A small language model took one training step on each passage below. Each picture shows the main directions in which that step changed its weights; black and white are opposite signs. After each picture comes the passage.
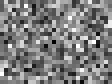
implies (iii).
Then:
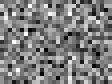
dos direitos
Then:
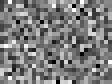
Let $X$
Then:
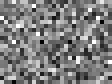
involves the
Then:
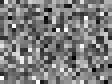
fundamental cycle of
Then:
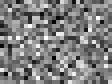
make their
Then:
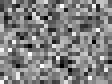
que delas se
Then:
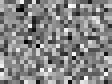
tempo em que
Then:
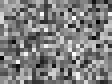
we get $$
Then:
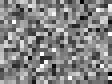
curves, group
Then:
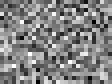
que han
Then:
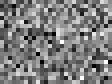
realizan para las
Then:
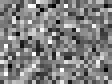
all series $x
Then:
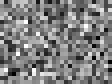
behoren te
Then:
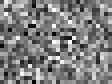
all other parts
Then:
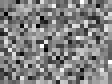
subspace of dimension
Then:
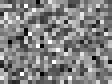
qu'il est
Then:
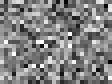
approximation by
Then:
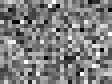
cooperation with
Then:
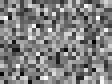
write the {\bf
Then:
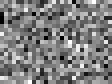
Figura 2
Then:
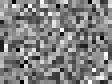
trabajado en
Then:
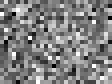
of degrees
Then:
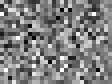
et le maquis
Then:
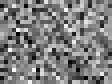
$i \equiv
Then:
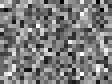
boundary condition corresponding to
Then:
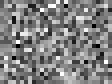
series obtained by
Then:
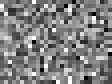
dan één
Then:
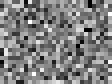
is $d$
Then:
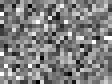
de la calidad
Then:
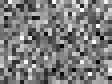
à média
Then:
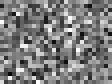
need to bound the
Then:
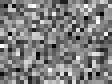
And again the
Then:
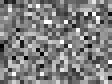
see that, there
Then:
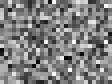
станції до
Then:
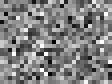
important to
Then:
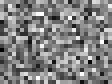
notion of a
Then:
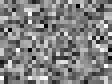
de paz,
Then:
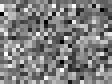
en la edad
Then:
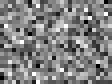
three-point finite
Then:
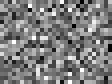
va turli
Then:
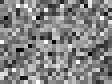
^r nam
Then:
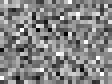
di Mantova
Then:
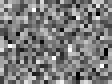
to etale
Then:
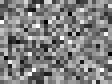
R$, define the
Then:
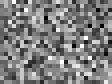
depending only on
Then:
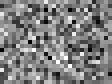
to compute
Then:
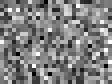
dalam proses
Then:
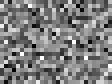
va badiiy
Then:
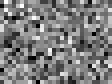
} z\in
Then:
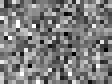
the universal norm
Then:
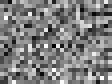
\vdots &
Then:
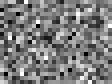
de cobre como
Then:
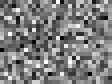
we listed
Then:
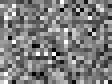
aumenta el
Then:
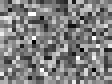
as a unique
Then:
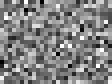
X$ is defined
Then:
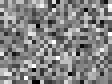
independent processes with
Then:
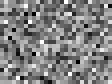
the Institute
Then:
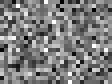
– Key
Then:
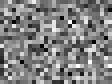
of words
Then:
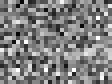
व उस
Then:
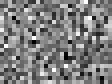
\hline %
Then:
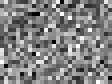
is regularly
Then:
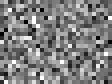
ve temyiz
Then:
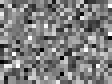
is sampled
